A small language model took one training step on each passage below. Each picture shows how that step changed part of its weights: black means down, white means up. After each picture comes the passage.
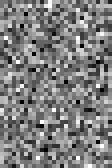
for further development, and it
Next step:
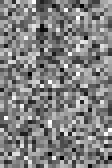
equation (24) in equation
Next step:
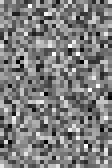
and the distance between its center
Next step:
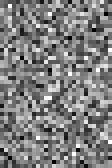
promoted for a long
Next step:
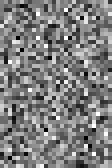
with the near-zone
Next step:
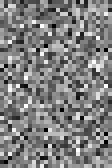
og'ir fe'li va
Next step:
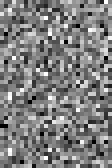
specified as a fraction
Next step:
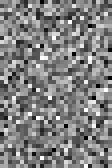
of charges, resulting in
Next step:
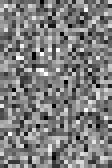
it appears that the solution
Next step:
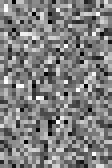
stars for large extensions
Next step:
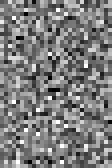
и финальных
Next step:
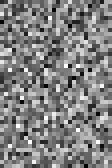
the nutritional
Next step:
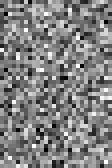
susceptibility at
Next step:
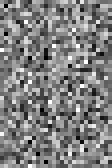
Applied Imagery
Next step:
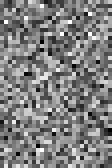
geometry, we find a
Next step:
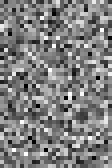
an ABC strategy that
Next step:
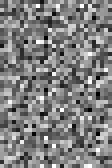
adventures, her
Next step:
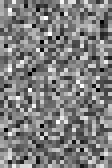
specified here. The other
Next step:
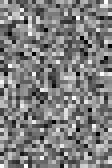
meeting was to prepare
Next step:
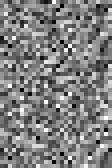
can also construct a
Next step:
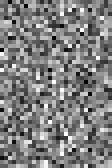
the remaining two showing low
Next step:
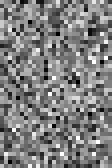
differences in each interpretation
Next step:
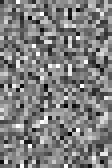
interests. Additional
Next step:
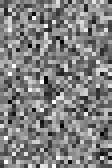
classifier to the total number
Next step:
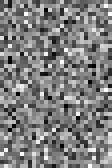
contend that the transition
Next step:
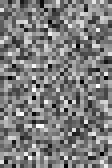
initially contains one
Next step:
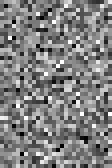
causality cannot be
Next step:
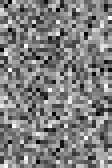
linear slope of about
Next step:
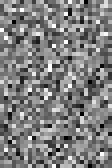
in SC 23. In all
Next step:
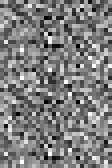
fan and fan case
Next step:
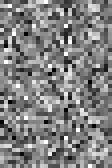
FPGA have a
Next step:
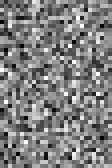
bu çağdaş
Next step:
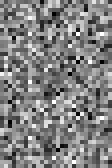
services to the public
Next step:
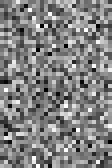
Psixologik interaktiv
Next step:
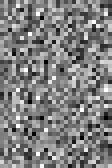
with the consequences described
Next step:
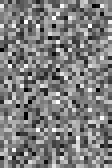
olish jarayonini
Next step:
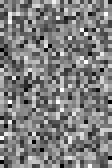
Rahmen des ersten
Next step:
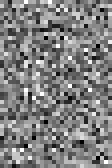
that zeta potential is one of the
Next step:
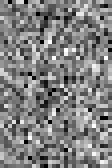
in medical tubing and
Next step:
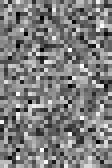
small active spaces, the
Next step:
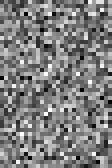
of 200 evaluations, as shown in
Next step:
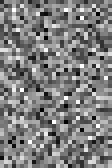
\end{equation} where
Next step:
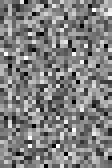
syntax, and
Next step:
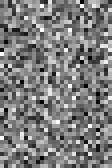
expect to become civil
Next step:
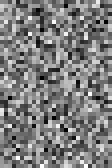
of the volar plate and
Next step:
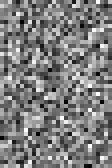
The author conceptualized and
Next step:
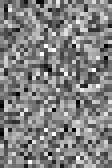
modulus values. The
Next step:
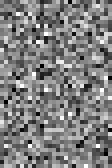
a human. Ross is
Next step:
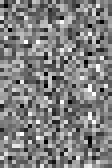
параметрів і
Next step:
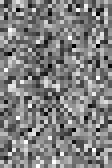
применяемые на
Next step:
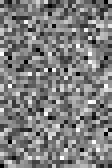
⁷Department of
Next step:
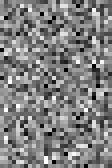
noise level of $\rm
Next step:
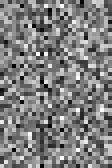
a radiation reaction
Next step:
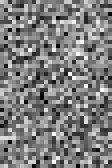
tamoyillari bilan
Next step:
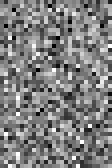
latency window. The
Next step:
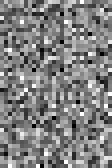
fuels and the growing
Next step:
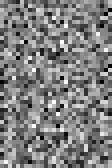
b) funcții
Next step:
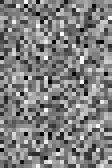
él conocía muy
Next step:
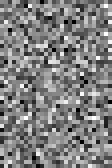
of the tensor force,
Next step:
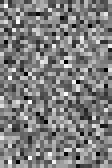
20~\mygev. The
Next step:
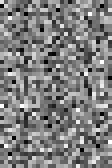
al. [7] have
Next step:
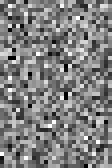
the result of TBG system
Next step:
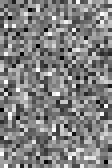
complex amplitude model,
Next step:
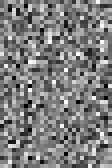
in different directions. The system
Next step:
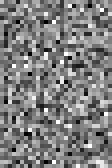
vida ou ensinando
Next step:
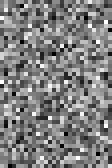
is 85% for micro
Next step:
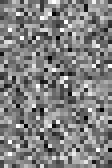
altra banda,
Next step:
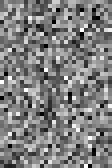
University of Athens,
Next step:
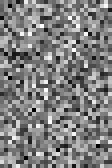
lead to heating toward an
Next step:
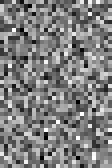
workflow smoother.
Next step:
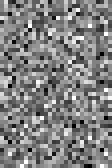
the cubic symmetry of
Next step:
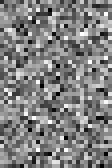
will be already capable
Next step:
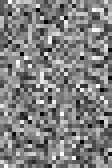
presented ataxia of the
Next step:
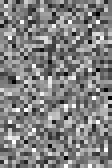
tomato plants.
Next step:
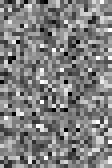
energy gaps open up at
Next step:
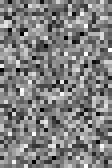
the teacher's inclusion
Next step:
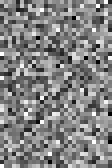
Educare**, v.
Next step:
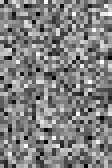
the scientific,
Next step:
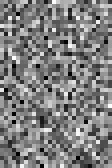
Implementation Based
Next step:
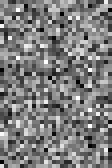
strong impact on a dependent
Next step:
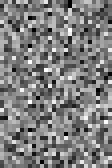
and C2-C4), and
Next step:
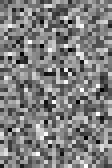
example of the former
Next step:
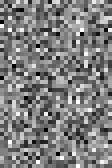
" Сильные
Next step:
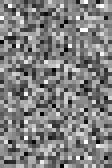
is worth noting, that
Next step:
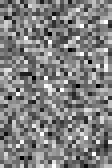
the following examples, which are
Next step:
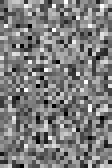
and preventive measures
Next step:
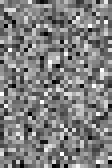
as a possible solution. In
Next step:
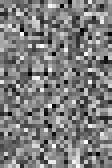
rejected. Thus, the
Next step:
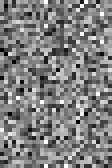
kunni ichida
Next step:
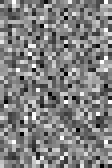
coherent precession can be
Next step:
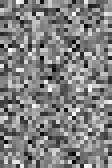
individuals optimally.
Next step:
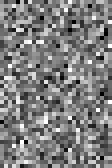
Nodal Loops in
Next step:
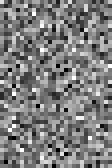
їй після
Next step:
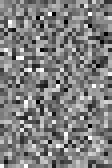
symbols of the
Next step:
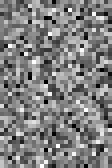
depth of the image –
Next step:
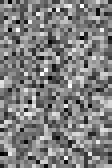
an additional CW source
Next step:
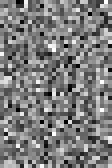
the coupler bias
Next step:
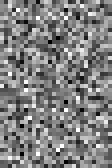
The results will be soon
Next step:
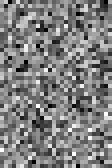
separability of higher
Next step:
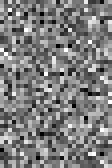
grandes desafios de
